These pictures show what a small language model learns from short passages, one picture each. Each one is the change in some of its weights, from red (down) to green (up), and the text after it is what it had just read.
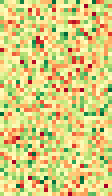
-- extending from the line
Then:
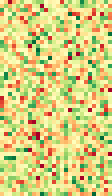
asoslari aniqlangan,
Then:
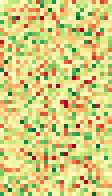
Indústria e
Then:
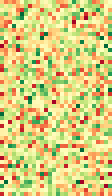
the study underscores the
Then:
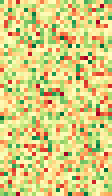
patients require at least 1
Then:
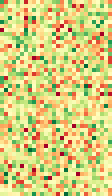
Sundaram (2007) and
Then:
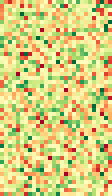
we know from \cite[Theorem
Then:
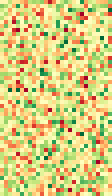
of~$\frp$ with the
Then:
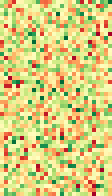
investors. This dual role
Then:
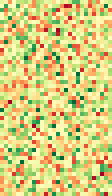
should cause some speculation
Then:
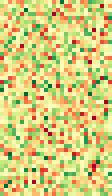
during impact loading,
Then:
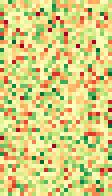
in various real world
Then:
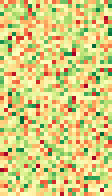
dissemination) This
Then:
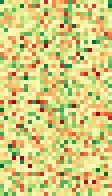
$$ {n \choose
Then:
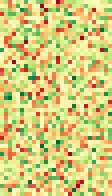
identificados no local de
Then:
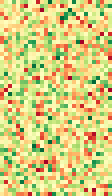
the XSs are not applicable
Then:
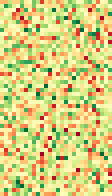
QILISH VA BU
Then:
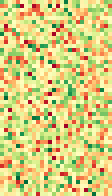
of cesarean section in our
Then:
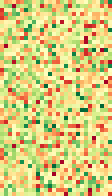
birdey bolmawı
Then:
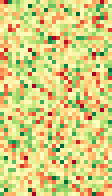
In this article, a
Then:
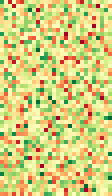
7. Деменчук
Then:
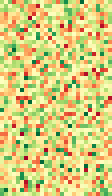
$s \in S$ is
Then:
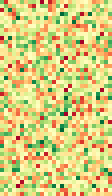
the average curve with a
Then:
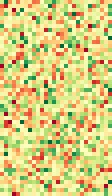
job destruction. To
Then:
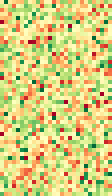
restriction to $\partial H$
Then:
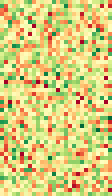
to acknowledge the systemic
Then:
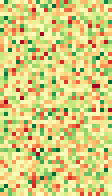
unit variance and uniformly
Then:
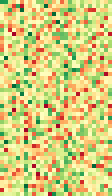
4) and a related
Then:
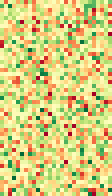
représentées parmi
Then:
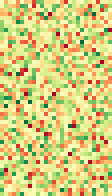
de intrare folosind un
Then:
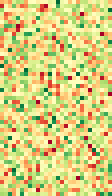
ein perfektes
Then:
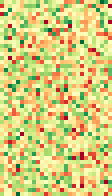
enhancement of heat
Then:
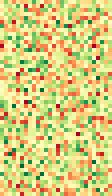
space of coherent systems
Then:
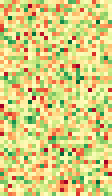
xulosa olishimiz
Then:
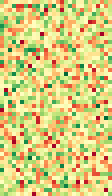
laminate were examined by
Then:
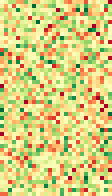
of AC state estimator for
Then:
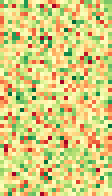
This will include farmer
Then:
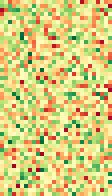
its territory. More
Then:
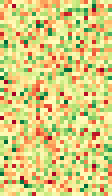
разные ученые
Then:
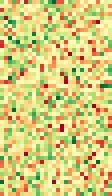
Responsibility. The
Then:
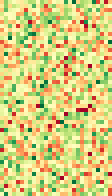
Having a close relation with
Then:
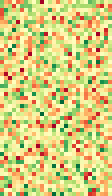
km² (Dimitriu
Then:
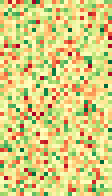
encoding process is done using
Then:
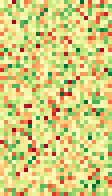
an induction on $\alpha$, $$
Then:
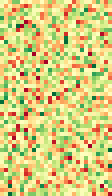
a quadruple $(\bar
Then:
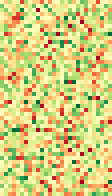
2. $n$ is even. Let
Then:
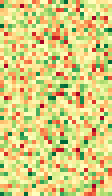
embedded in Q^q
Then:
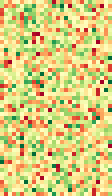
1980s, there were a few
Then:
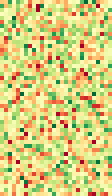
and $P_*(s)\subset
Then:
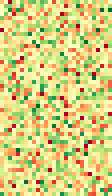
\thanks{The first
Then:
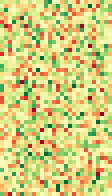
improve accountability
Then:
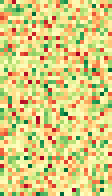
solution will exist; and secondly,
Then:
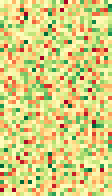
3.9 Research Question
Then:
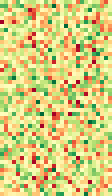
winding number of $\gamma$
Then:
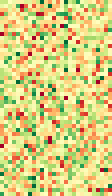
of conscious relaxation of
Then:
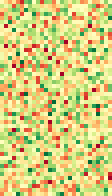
adolescent personality;
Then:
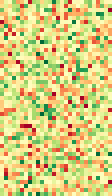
сенс фізичного
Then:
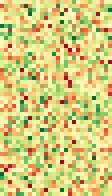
defesa contra uso
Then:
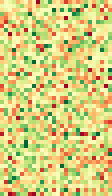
Diagrama 1 - Tipos
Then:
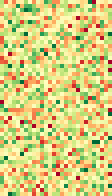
numeratives, unit of
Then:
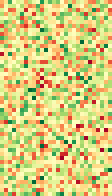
30 patients with bone
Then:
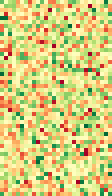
is obtained by inserting the
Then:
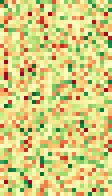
radius $\epsilon$ and back
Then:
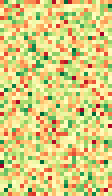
pasture as a result of desert
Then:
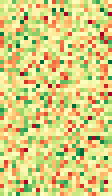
heeft. Wat de
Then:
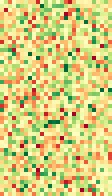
a constatação de afogamento
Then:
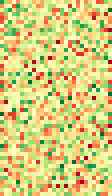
properties. Especially,
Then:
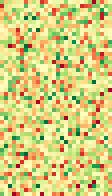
(in three different ways)
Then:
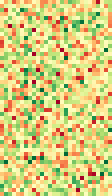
stage and an on-line
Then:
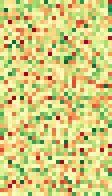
\end{eqnarray*} \noindent It follows
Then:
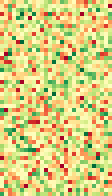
The (unexpected) importance of
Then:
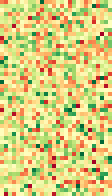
the associated families of
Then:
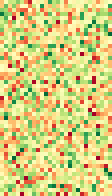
measures to manage and monitor
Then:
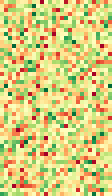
4 place Amount of
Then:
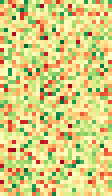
aliados ocorreram
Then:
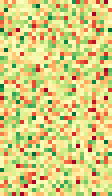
some drawbacks when
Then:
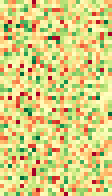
and Serge Lacasse.
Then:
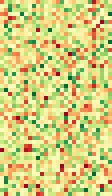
B$ and 0 otherwise. Let
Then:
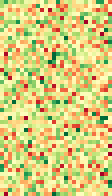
categories of mental
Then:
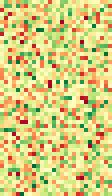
of two smaller separable
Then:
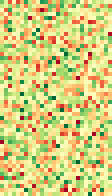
and remove any data points that
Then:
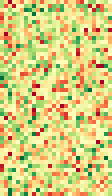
2022). O discurso de
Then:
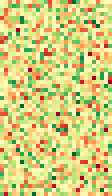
at each hold-point, in
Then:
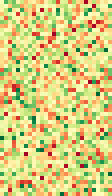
it encapsules all the
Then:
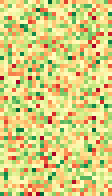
on European Union,
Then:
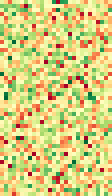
with limited abilities. One
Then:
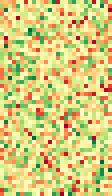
called a symplectic
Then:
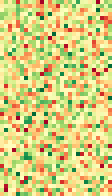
$\kappa$ is the curvature of
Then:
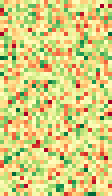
the population, to
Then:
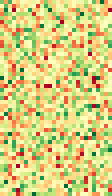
adanya kegiatan
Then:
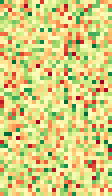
+ 2 Consistency
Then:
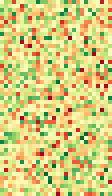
the binary matroid
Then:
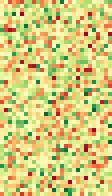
en BERGER (ed.)
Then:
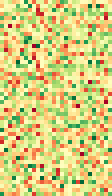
is simply due to the fact that
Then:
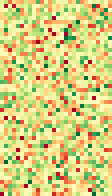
возбуждения (в
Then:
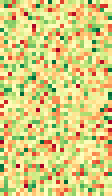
necessarily bounded, and
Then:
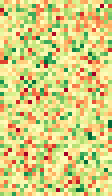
the whole Euclidean
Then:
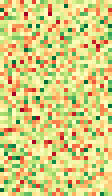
$B$. Then the lattice
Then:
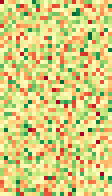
ordinii cuvintelor
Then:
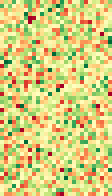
culture, context and
